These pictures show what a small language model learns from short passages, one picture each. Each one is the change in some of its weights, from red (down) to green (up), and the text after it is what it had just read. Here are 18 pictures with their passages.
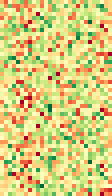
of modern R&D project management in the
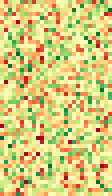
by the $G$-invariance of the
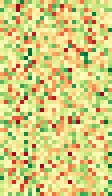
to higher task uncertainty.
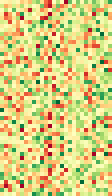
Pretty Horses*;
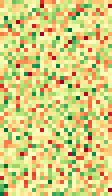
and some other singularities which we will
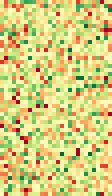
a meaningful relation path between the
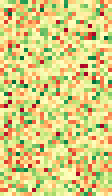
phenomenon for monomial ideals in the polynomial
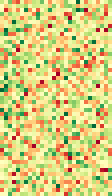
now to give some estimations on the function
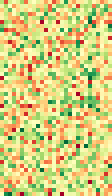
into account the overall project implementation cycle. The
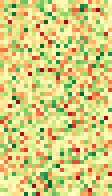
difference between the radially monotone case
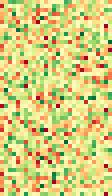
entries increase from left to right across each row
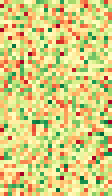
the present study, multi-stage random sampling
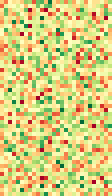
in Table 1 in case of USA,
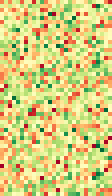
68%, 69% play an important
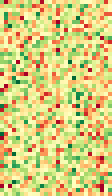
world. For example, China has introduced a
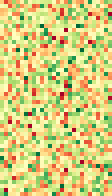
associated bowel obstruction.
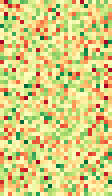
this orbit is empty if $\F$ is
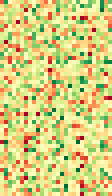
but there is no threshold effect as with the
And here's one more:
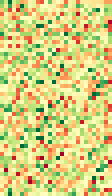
assessment safeguards Because gen AI directly
